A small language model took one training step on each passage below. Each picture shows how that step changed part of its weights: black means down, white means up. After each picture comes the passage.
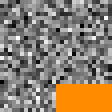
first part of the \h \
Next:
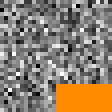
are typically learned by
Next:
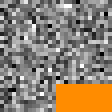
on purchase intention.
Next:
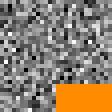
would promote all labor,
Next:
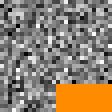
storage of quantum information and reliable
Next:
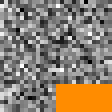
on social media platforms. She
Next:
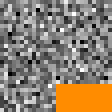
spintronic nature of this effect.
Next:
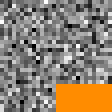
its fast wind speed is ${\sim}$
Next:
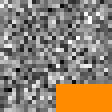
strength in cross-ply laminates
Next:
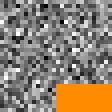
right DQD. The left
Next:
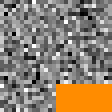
parameter vector of the $m$-th
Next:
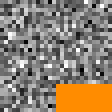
in the scattering rate compared with the
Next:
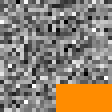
in the bottom of the dirty
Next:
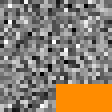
ceramic molds,
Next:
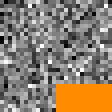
bacteria *E. coli*
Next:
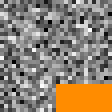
comment on the choice of the equilibrium
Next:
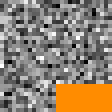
where the actual regions that derive the
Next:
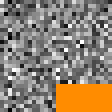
traditional blood glucose
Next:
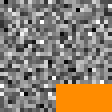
LCOE. For such market
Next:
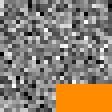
hundreds of millions of
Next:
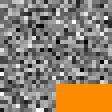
Bordoloi Assistant
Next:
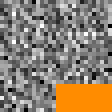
descriptive, bivariate and
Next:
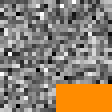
In order to produce an X--ray
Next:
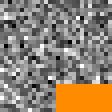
(approximately within the first
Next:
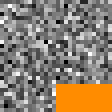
relations and symmetries, most of which can
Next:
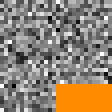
\textit{New Journal of
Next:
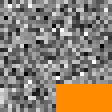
be able to apply it. Based
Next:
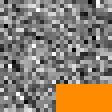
announced. Online
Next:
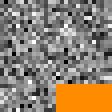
yet to interpret it. Based
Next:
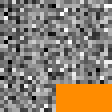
MADIABU² and
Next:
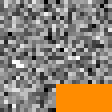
ones toward the tips, were
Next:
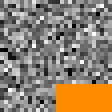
increase of several orders of magnitude compared to
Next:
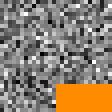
the arithmetic progression with the
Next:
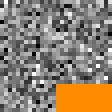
construction, on the other hand, consists
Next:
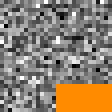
Citizens' Park
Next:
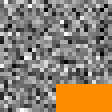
de Volder (eds.),
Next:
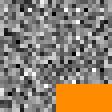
clustered regions. However, because the
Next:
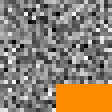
the Vanilla LLM,
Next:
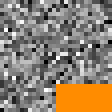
presents solutions to some of the world's
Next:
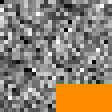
corrosion resistance. In addition to
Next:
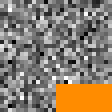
electrically, providing dynamic and
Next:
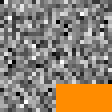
host lattice. As this information is
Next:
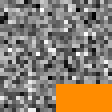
functionality would contribute to the rich
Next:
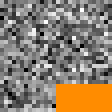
for demand dispatch. The
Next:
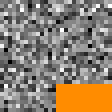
section, collecting the educational resources
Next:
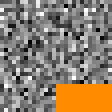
mode dispersion the effect of the
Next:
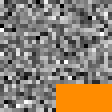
zero, for the rows of
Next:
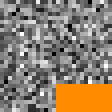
carbons do not play a large role
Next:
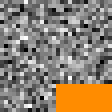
can help the aggregators to
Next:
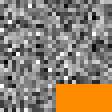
University of California
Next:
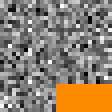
the covariates exhibit certain correlation
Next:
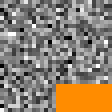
on the purchase intention by
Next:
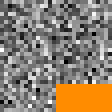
Science, Al-Azhar University,
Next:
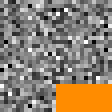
Monitoring and Response
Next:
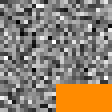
packaged under MA without
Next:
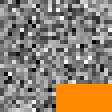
be relabeled as the $B$
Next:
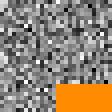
\begin{figure} \centering
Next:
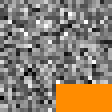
part quality. Finite Element
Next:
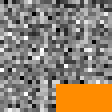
they can now be partially paired and
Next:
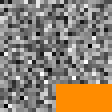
year postoperatively Discussion As
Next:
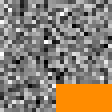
index $s$ (coloured
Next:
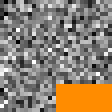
Histopathological Correlation
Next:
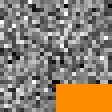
do not live in university residences
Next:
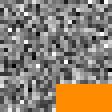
calibration for zero field (see
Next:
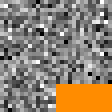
that diplomatic levers can
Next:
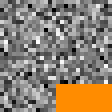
the impulse approximation is, at
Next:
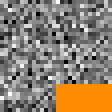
explained in the framework of the model of
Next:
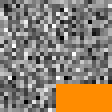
are grateful to CERN
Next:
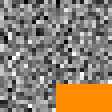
of local and grassroots
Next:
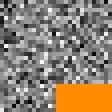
in the surrounding bulk. This
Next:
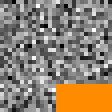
the Statistical Package for
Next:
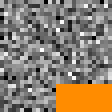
allowed independent tests of important reactions
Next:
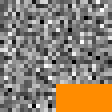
of the individual and society; and develop the
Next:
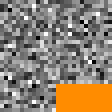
large $R$.We can safely
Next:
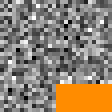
and mathematical modeling, an initial
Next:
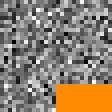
involving extra dimensions, with
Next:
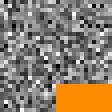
tend to prioritize
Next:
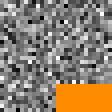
volume of data and as a result of their
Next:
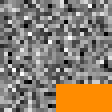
linguistic settings, and the relationship
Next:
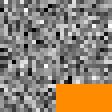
assume the line is formed.
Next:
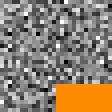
algorithm, for example, which is a
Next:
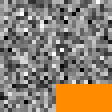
122 Sciences Drive,
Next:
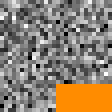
typical rules for bandwidth choice for
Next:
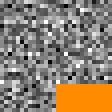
also studied in the IR observations of
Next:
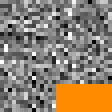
As IFU observations are crucial
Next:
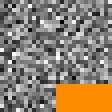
other values of x and y . On the
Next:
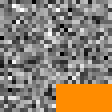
in the runtime, skipped
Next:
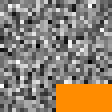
problem (1). Corollary
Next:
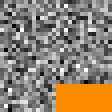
work or exercise power, especially in
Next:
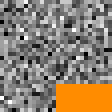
sovereignty and ethical
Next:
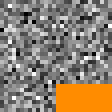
keywords and get output of search
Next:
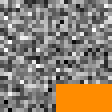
cannot be easily overcome, though some
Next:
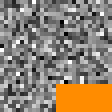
light elements, the critical point may exceed
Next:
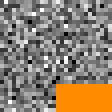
or $1$ on all inputs,
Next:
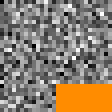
This is mentioned by most of the
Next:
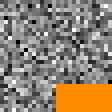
additional bending energy if the thickness
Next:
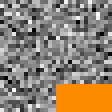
seek to find $R_0$
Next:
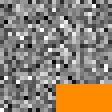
requirements the traditional way of WBT
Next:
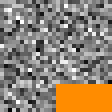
long-term research, because it is
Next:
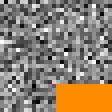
in JEG-3 cell exposed to
